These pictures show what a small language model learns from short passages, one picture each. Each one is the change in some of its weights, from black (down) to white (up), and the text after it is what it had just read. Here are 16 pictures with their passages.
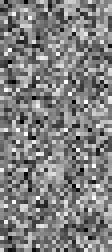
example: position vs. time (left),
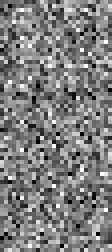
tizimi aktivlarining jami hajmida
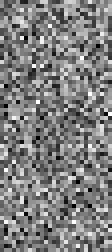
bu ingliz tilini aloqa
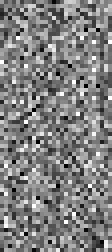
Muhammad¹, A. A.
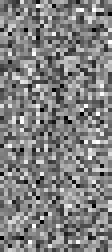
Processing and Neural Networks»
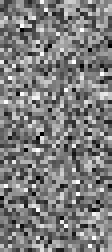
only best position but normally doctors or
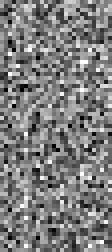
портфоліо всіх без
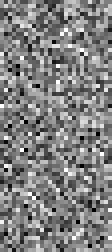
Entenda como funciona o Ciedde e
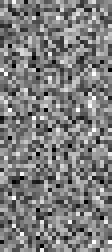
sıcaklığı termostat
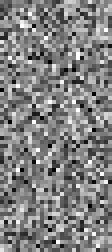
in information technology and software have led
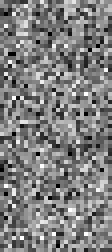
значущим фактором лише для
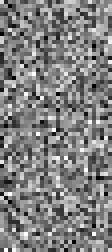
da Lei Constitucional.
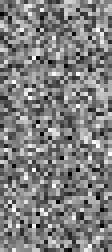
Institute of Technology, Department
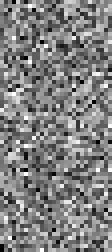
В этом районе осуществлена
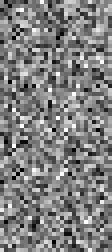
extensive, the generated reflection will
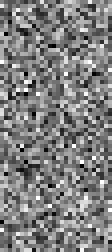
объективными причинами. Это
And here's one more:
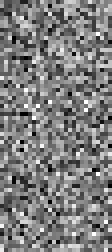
el caso del externo, dos
